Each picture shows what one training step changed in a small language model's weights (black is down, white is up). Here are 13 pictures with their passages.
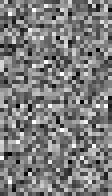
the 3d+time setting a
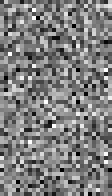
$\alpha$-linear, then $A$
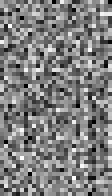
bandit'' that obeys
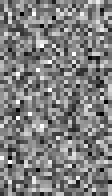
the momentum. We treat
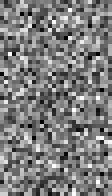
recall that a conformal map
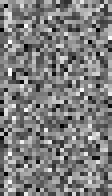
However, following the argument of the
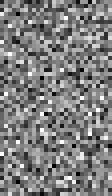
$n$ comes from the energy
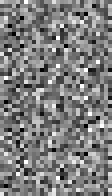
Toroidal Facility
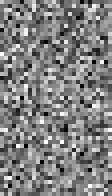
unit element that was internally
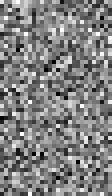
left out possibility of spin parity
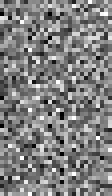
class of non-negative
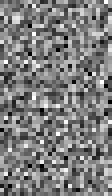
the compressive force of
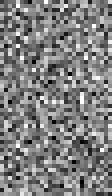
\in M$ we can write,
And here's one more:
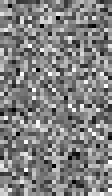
global correlation structure, which
